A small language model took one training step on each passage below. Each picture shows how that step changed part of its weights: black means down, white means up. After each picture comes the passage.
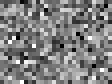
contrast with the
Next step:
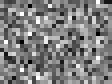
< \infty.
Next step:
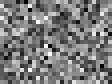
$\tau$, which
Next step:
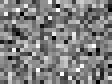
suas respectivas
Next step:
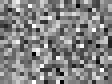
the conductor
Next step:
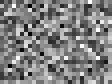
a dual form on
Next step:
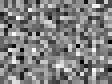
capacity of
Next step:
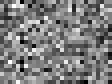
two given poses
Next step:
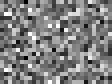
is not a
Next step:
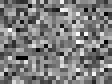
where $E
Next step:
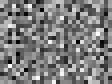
и пути
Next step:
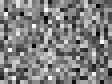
in general.
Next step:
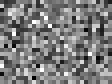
denotes the fundamental solution
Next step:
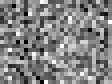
way: Let
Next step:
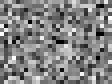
resolution of
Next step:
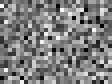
Here we
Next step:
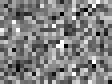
subgroup under addition.
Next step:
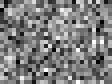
remains to prove
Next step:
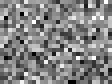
the determinant representation
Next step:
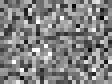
T$ the following
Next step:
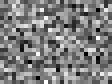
exist a sequence of
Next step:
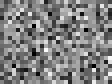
us remark that
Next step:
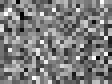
the historical
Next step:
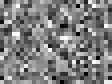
maken over de
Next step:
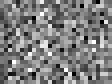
\noindent Main
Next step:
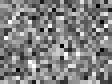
is found to
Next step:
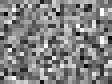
and conversely
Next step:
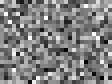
Dumlu ve
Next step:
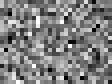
programa se
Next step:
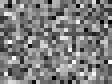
rely on the
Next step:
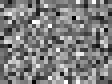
to the case that
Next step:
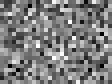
on the base manifold
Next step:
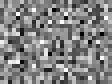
dans le but de
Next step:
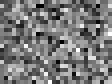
limit if the convergence
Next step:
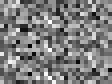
competence is
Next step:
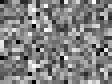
the paper is
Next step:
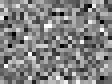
management to
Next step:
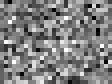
a regular sequence
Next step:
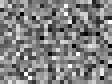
fazer ou
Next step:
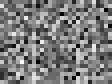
of convergence of order
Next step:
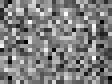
are mainly to
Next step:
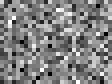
much higher
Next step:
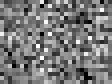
\rightarrow 0}$
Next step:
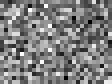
in the public
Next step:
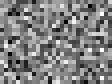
componentes del
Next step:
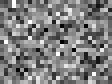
satisfies no integer
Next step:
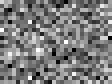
peka atau
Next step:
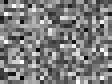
ideal of a
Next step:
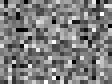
which can be connected
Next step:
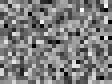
manifest variables
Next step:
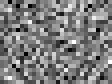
effectively some
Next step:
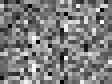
A$$ is a
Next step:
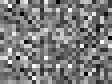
7 maio
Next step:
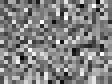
n'est pas
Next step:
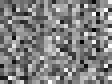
$$ Let us use
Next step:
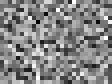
establecen que
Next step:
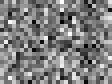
rivojiga ham
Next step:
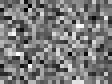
conclude that $
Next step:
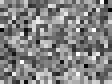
side, this
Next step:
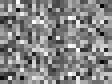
partition of
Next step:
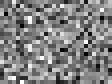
been used in
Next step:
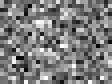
be a function
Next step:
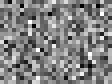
da consciência
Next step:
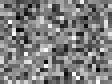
be defined as
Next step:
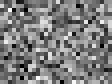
$F$ be
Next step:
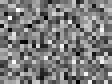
KRI для
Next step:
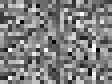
structure of the
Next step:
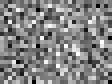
its defining representation
